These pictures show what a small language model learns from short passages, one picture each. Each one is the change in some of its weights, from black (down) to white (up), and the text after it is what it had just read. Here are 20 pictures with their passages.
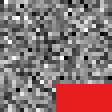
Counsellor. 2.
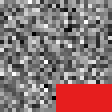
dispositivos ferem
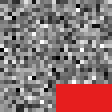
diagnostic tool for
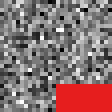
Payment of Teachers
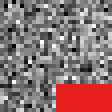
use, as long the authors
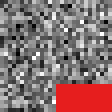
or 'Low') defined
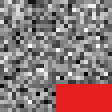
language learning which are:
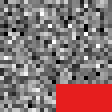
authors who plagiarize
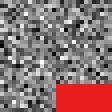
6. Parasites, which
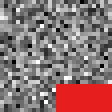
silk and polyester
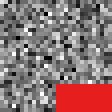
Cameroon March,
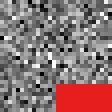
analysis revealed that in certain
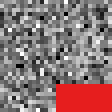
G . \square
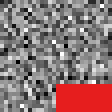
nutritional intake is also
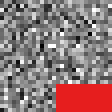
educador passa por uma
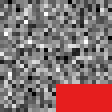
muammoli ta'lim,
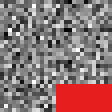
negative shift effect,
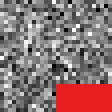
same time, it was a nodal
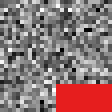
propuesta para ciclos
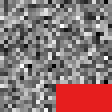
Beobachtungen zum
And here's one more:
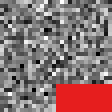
tipo címula,
